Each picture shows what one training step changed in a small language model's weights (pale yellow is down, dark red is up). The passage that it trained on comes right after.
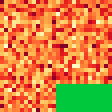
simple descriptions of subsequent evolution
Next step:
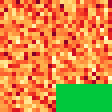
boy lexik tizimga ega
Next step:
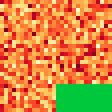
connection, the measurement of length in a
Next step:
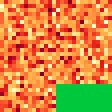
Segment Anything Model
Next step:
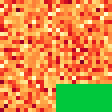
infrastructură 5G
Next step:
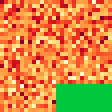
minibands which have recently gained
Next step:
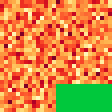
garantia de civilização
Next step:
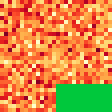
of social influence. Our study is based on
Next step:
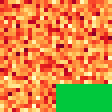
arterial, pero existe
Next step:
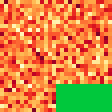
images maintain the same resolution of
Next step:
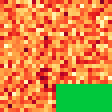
davlat universiteti Geografiya
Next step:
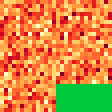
purkash usuli bilan olingan
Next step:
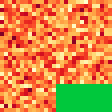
yerlarini kuzatish vaqtini
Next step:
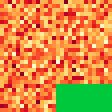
$\alpha$ must be of order
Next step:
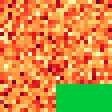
galaxy from May, June and
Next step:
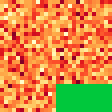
al-Qur'an dengan baik
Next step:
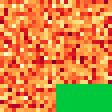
analyze the underlying structures. For
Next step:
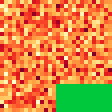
The Idea of Justice.
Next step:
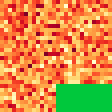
yoki o‘chirish mumkin.
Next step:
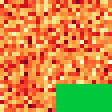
iterate by labeling examples. As
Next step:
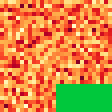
na família, na
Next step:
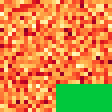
associated with the structure of the agents’
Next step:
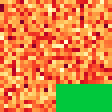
seen some 0.25Gyrs after
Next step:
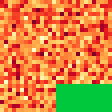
topology is rare among superconductors.
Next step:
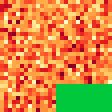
growth of the cluster displayed in
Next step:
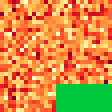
of Electric Power in the
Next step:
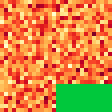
proceed to do so, notice
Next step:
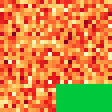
buxgalteriya hisobini
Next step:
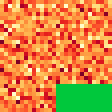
are small if $\alpha\ll 1$,
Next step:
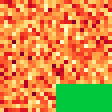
учун дарслар; -
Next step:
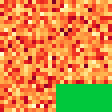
S. Pagliara for
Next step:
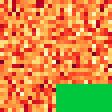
(relative to the dates of
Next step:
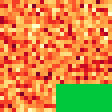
Universal shower profile shape parameter R \\
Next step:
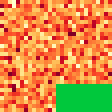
$G_{\omega,\infty}$ provides the
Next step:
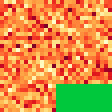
t,\mathbf{x}\right) $
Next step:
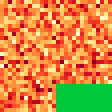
(data not shown here). The amplitude of
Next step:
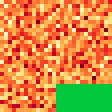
study new particle physics. In addition, there
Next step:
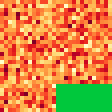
\label{sec:PTII} From
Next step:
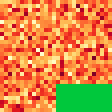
sebagai peta jalan strategis untuk
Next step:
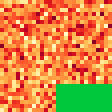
by presuming their shapes to
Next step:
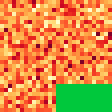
at the end: \\ (i) For
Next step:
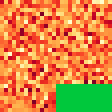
numerous seasonal patterns such
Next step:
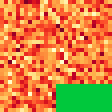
function cutoff, even for a small
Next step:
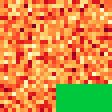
a first order transition are not that different,
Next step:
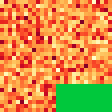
rate of a channel depends on the minimum noise
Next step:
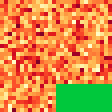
the discrete correlation function. }
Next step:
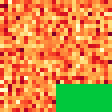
denotes the average taken over the left
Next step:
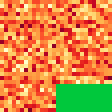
Riemersma RA,
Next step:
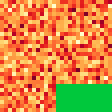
Correl. | PG |
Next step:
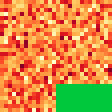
Consequently, the resonantly enhanced
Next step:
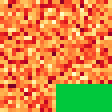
thick disk of \ngc 4013
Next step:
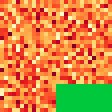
изученной теме,
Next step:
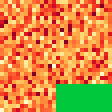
Projekt FDLInk
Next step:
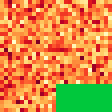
спалювання більшої
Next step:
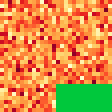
the two intermediate diquark states:
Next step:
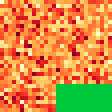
the generalization ability of models when
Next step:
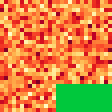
summarizes the number of parameters for each
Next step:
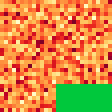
in congruence classes modulo
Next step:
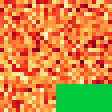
phase decreases with gating. The time
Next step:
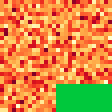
e também riscos relacionados a saúde que
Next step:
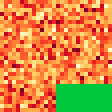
to get the field along the NV axis
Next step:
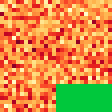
to be modified, except that the velocity
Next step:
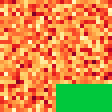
the reference‑state‑aware
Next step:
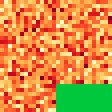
truth requirements for bounding box
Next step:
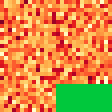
ичага олган. Ушбу
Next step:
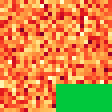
Ann Arbor, MI
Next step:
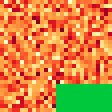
connexions grâce à
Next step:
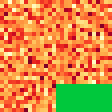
membros inferiores e alteração de
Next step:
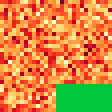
$N$ sites (which we choose
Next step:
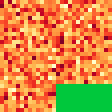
of oxygen in cold molecular clouds
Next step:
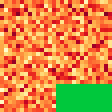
ZHRS85 actually corresponds to
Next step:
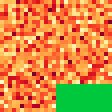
However, in our case the threshold is not
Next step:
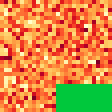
labdan o'qish,
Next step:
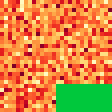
d e f Xoll,
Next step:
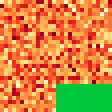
oldini oladi. Mulk
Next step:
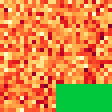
also observed [39] - an example is
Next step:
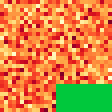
be of interest to compare to the theoretical work
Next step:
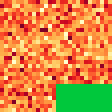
as Not-applicable to
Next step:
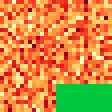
on the Legacy of Paulo
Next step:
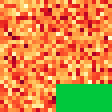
GPD analysis to the timelike
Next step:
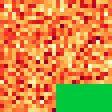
queixas de odor genital foram
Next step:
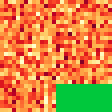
a internet é considerada mais que uma
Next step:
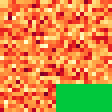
хил таксономик
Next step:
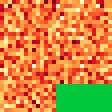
Educativa La Inmaculada
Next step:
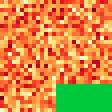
різних проявів сили
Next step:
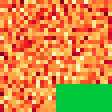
in which case some correction terms need to be
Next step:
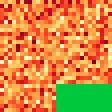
rasmda keltirilgan. 1,
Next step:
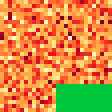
бериши мумкин
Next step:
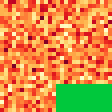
um mesmo marcador pode exercer
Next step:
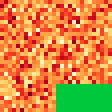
the uploading latency,
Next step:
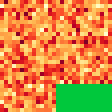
the green excitation, but extends to
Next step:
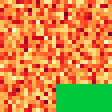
сірого кольору.
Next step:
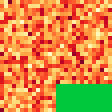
the permissions can be used for
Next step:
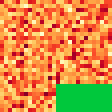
insuficiencia respiratoria
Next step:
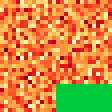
quails, metabolism,
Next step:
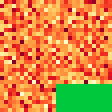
The refined lattice parameters of the
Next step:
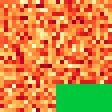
the oscillatory potential to one of the central
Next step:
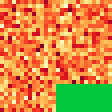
about the exemplary leadership
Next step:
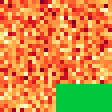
этапов, выделенных
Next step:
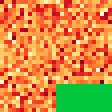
as discussed above, it differs from the
